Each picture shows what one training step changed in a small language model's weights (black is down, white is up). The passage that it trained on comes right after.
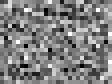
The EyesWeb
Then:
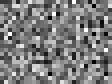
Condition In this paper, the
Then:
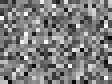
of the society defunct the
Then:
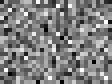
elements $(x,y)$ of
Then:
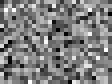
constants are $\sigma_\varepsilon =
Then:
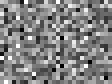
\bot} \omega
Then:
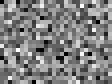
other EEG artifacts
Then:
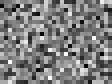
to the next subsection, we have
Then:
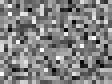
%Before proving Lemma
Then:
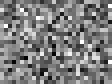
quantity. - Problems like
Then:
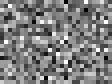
this paper, since we are concerned
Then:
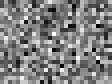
that the majority are of the view
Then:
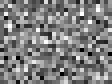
are large and they dominate the
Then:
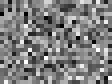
the intermingling of
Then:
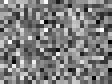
analysis – to typify cities and
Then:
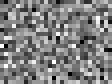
elements are accessed. In most C
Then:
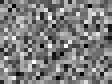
and precise diagnosis
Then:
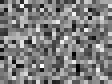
leading to intrinsic factor
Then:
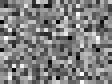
management are eligible as part of
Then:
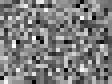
by prison staff, while
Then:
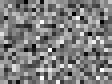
and there are more than $1$
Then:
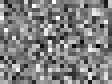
the reader to **D5.2
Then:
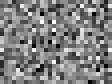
potential of BNC–BR
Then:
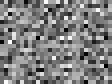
innovation programme under
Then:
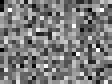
might be similar enough to the strains
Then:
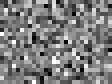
can fit 6-9 years
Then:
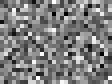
in the dependent variable was explained
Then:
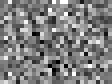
the range of 10 mg/l
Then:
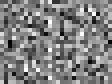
analyzed. The analytical model
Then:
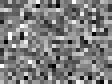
behaviour of the system and conditions on
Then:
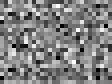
network. Networks with
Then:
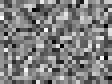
or all oxygen donors
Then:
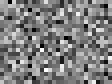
can be concluded that every
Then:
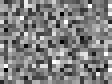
MOF recovery. The relative standard
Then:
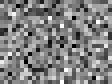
(2). Thus, one does not
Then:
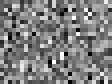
simply an extrusion of the
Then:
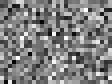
confidential or anonymous
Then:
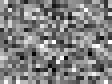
an even integer. The symplectic group
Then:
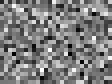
Then the $j$-th component of
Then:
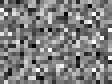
$\pm1$ and its major and
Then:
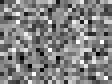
of Artin groups and geometric
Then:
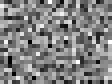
is also biholomorphic to a disc
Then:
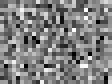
give the following important geometrical
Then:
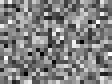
all of which are used in a row
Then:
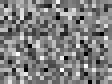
media such as floppy disks
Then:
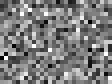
of the plants. It is known
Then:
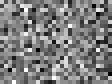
worker's presence, communication, and
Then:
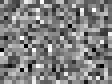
Computing within Industrial
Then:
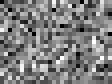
forms a time-ordered set
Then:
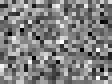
for inflation and regional
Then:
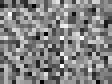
mumps antiemetics,
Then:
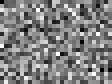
people do not like listening to
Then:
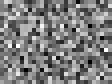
the simply laced case),
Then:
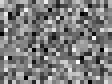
rural situations such as those
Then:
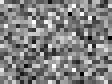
Safety and Traffic
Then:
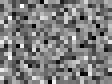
[7] Cascone,
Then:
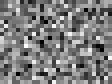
d_2$. In either case,
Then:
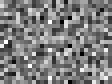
and $\bs{x}$ are the
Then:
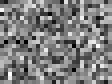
Level- 5 to 6
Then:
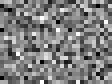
operation via video beam from
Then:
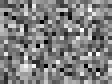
matrices. The electrochemical behavior
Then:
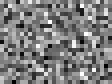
we call the compression function
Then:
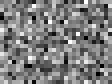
is given by \begin{equation*}
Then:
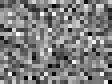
and mixed varieties based on
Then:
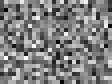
generating functions. Rationality of
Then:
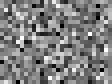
algebras as well as the tensor product
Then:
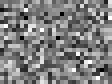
with diesel OBM was
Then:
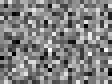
more closely approximate the
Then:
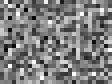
at $\omega=0$, that
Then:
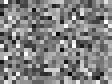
zero. \end{lm}
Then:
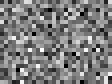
be "built up" just
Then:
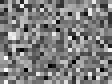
leading to failure for small
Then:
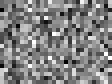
a triangular number of order
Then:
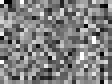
can transform the surrounding
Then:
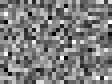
is isomorphic to~$G$. Suppose then
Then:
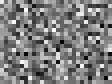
user to write computer
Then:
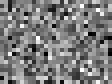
in the baseline period.
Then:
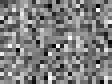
needed to better understand the
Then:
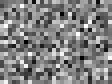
abelian surface; \item
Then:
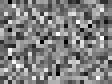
Then $\Phi$ does not contract
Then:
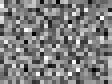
the following operational and tactical
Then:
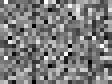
On the other hand, the case
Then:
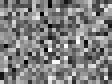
subject, no matter how
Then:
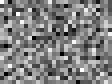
ordinary Riordan
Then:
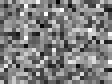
of results of seismic
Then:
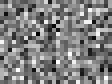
order to optimize different processes, different
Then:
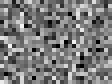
link changes due to the mobility then
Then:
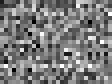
products consist of instantaneous
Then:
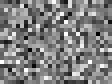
$\xi$ extends to a ring
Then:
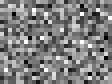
give an extension argument to deal with
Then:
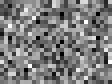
a given production line. 4.
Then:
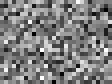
for industrial and applied
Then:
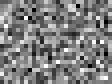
segment of $\mathbb N$
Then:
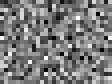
peak at the retention time
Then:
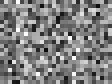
meant to facilitate an
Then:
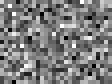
second case, $l = k +
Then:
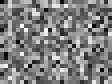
my prayer comes before
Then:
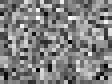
pending Thank you for
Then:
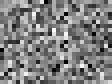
with reporting and supervision on
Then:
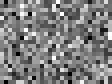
not convey the slightest idea
